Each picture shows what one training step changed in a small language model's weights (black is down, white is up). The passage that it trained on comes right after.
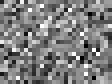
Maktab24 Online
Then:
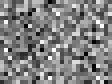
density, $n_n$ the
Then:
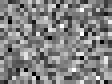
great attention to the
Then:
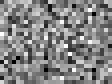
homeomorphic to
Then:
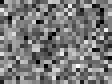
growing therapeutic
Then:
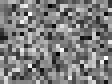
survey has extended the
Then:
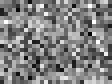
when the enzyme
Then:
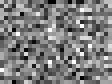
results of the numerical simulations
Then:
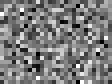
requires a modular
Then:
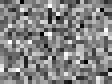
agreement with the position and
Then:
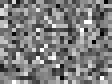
“The target of the research
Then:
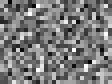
the 1st and 3rd
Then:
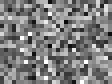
the kinematic calibration
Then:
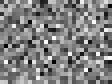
temperature anomaly. The
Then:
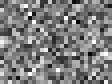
this study will be used for other
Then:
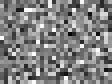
headset was putted
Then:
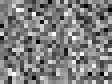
\end{equation} The coupling
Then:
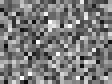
AC/DC power system are
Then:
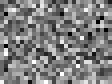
quantum system exhibits
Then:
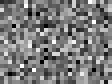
chain \cite{sub1}.
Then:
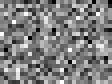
Wilson loops
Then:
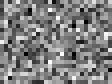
calibration scan was
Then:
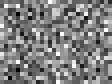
will certainly be important. The
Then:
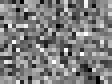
the Multi-Layer
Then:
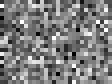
suit the instantaneous
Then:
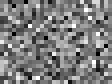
including word clouds.
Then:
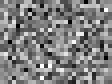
aim of the paper was to
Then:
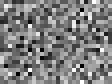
coordinate is not
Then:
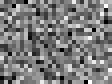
By this replacement,
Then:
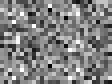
Hiroshima University,
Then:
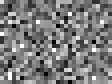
in Milk and Its
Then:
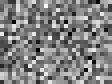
selected antibodies to
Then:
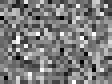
20° was determined,
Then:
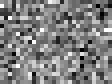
a reduction of the average energy of
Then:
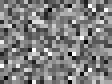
be addressed via an
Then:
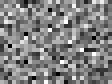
Fathima Nausheen
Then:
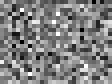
can be predicted by the use of
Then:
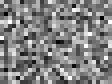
(FiBL DE),
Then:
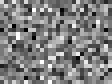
median diameter of below
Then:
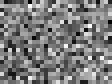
t/ha prediction accuracy.
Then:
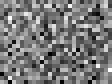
MPI and MPO
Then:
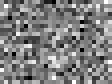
scattering matrix of the
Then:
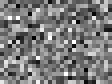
the commission of the offence is
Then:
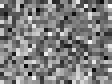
dark energy can lead to other
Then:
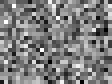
acting as a polarizer
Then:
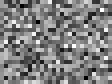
experiment relies on the observation
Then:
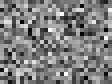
transition from GTS to
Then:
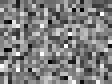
Thus, torsional
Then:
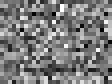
notion of rationality as
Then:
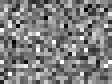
to second order in velocity
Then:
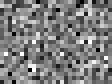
background knowledge of specific
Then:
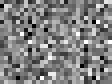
noted that if we consider the
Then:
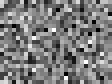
sub-task started in
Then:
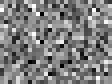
legal. Results show that
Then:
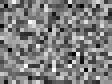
archive previously published
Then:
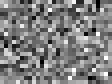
of Gravity}
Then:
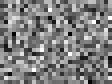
V\frac{% \partial
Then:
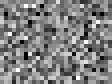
raise the matter to the
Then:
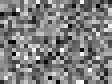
through a generalized method of
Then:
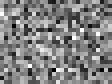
other terms the spectral range affected
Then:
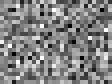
evenly distributed in the
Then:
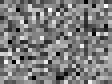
maceration. Later
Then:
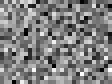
we discuss some useful
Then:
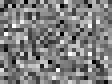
By leveraging the
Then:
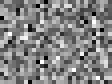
intolerable to the
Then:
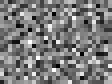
training of teachers
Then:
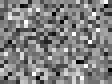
a natural disaster
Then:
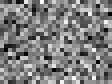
- ASTP shall ensure
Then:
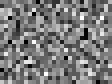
away from us.
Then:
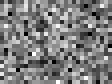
effects on the environment, social,
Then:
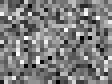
when a substantial
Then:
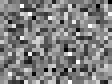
depends on the size and complexity
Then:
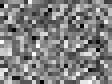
images and labels as
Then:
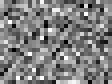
a so-called
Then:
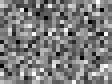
and suppression of the dimension 5
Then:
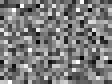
became clear that the
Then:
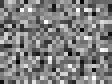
Defining the transformation in this
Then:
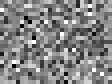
cutoff (or
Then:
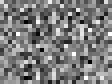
of error correcting
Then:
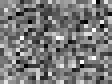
to zeolites but their
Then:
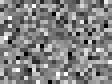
developed nations the commonest
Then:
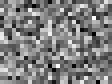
the awareness of Stroke
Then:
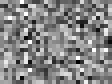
related to their activities and
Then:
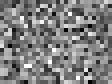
sure that such triggers are
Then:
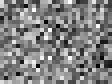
reveal whether the AI
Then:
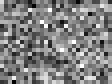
observations to track the
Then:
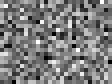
counting function is the maximal
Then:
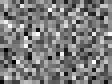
to demonstrate unity,
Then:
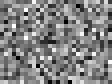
great deal to expose the
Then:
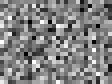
valuable resource in quantum
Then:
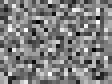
indicate positive and negative
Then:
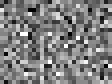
has to be 1/2
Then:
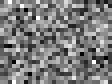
\rangle \}$. Then
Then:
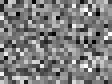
a wide variety of quantum
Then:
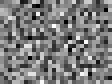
isothermal MHD
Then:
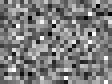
\begin{eqnarray} t =
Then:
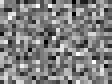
first article is a theory
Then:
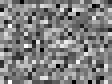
calculations has been done for
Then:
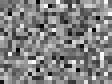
polygons There are two
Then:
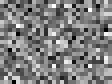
superconducting acceleration
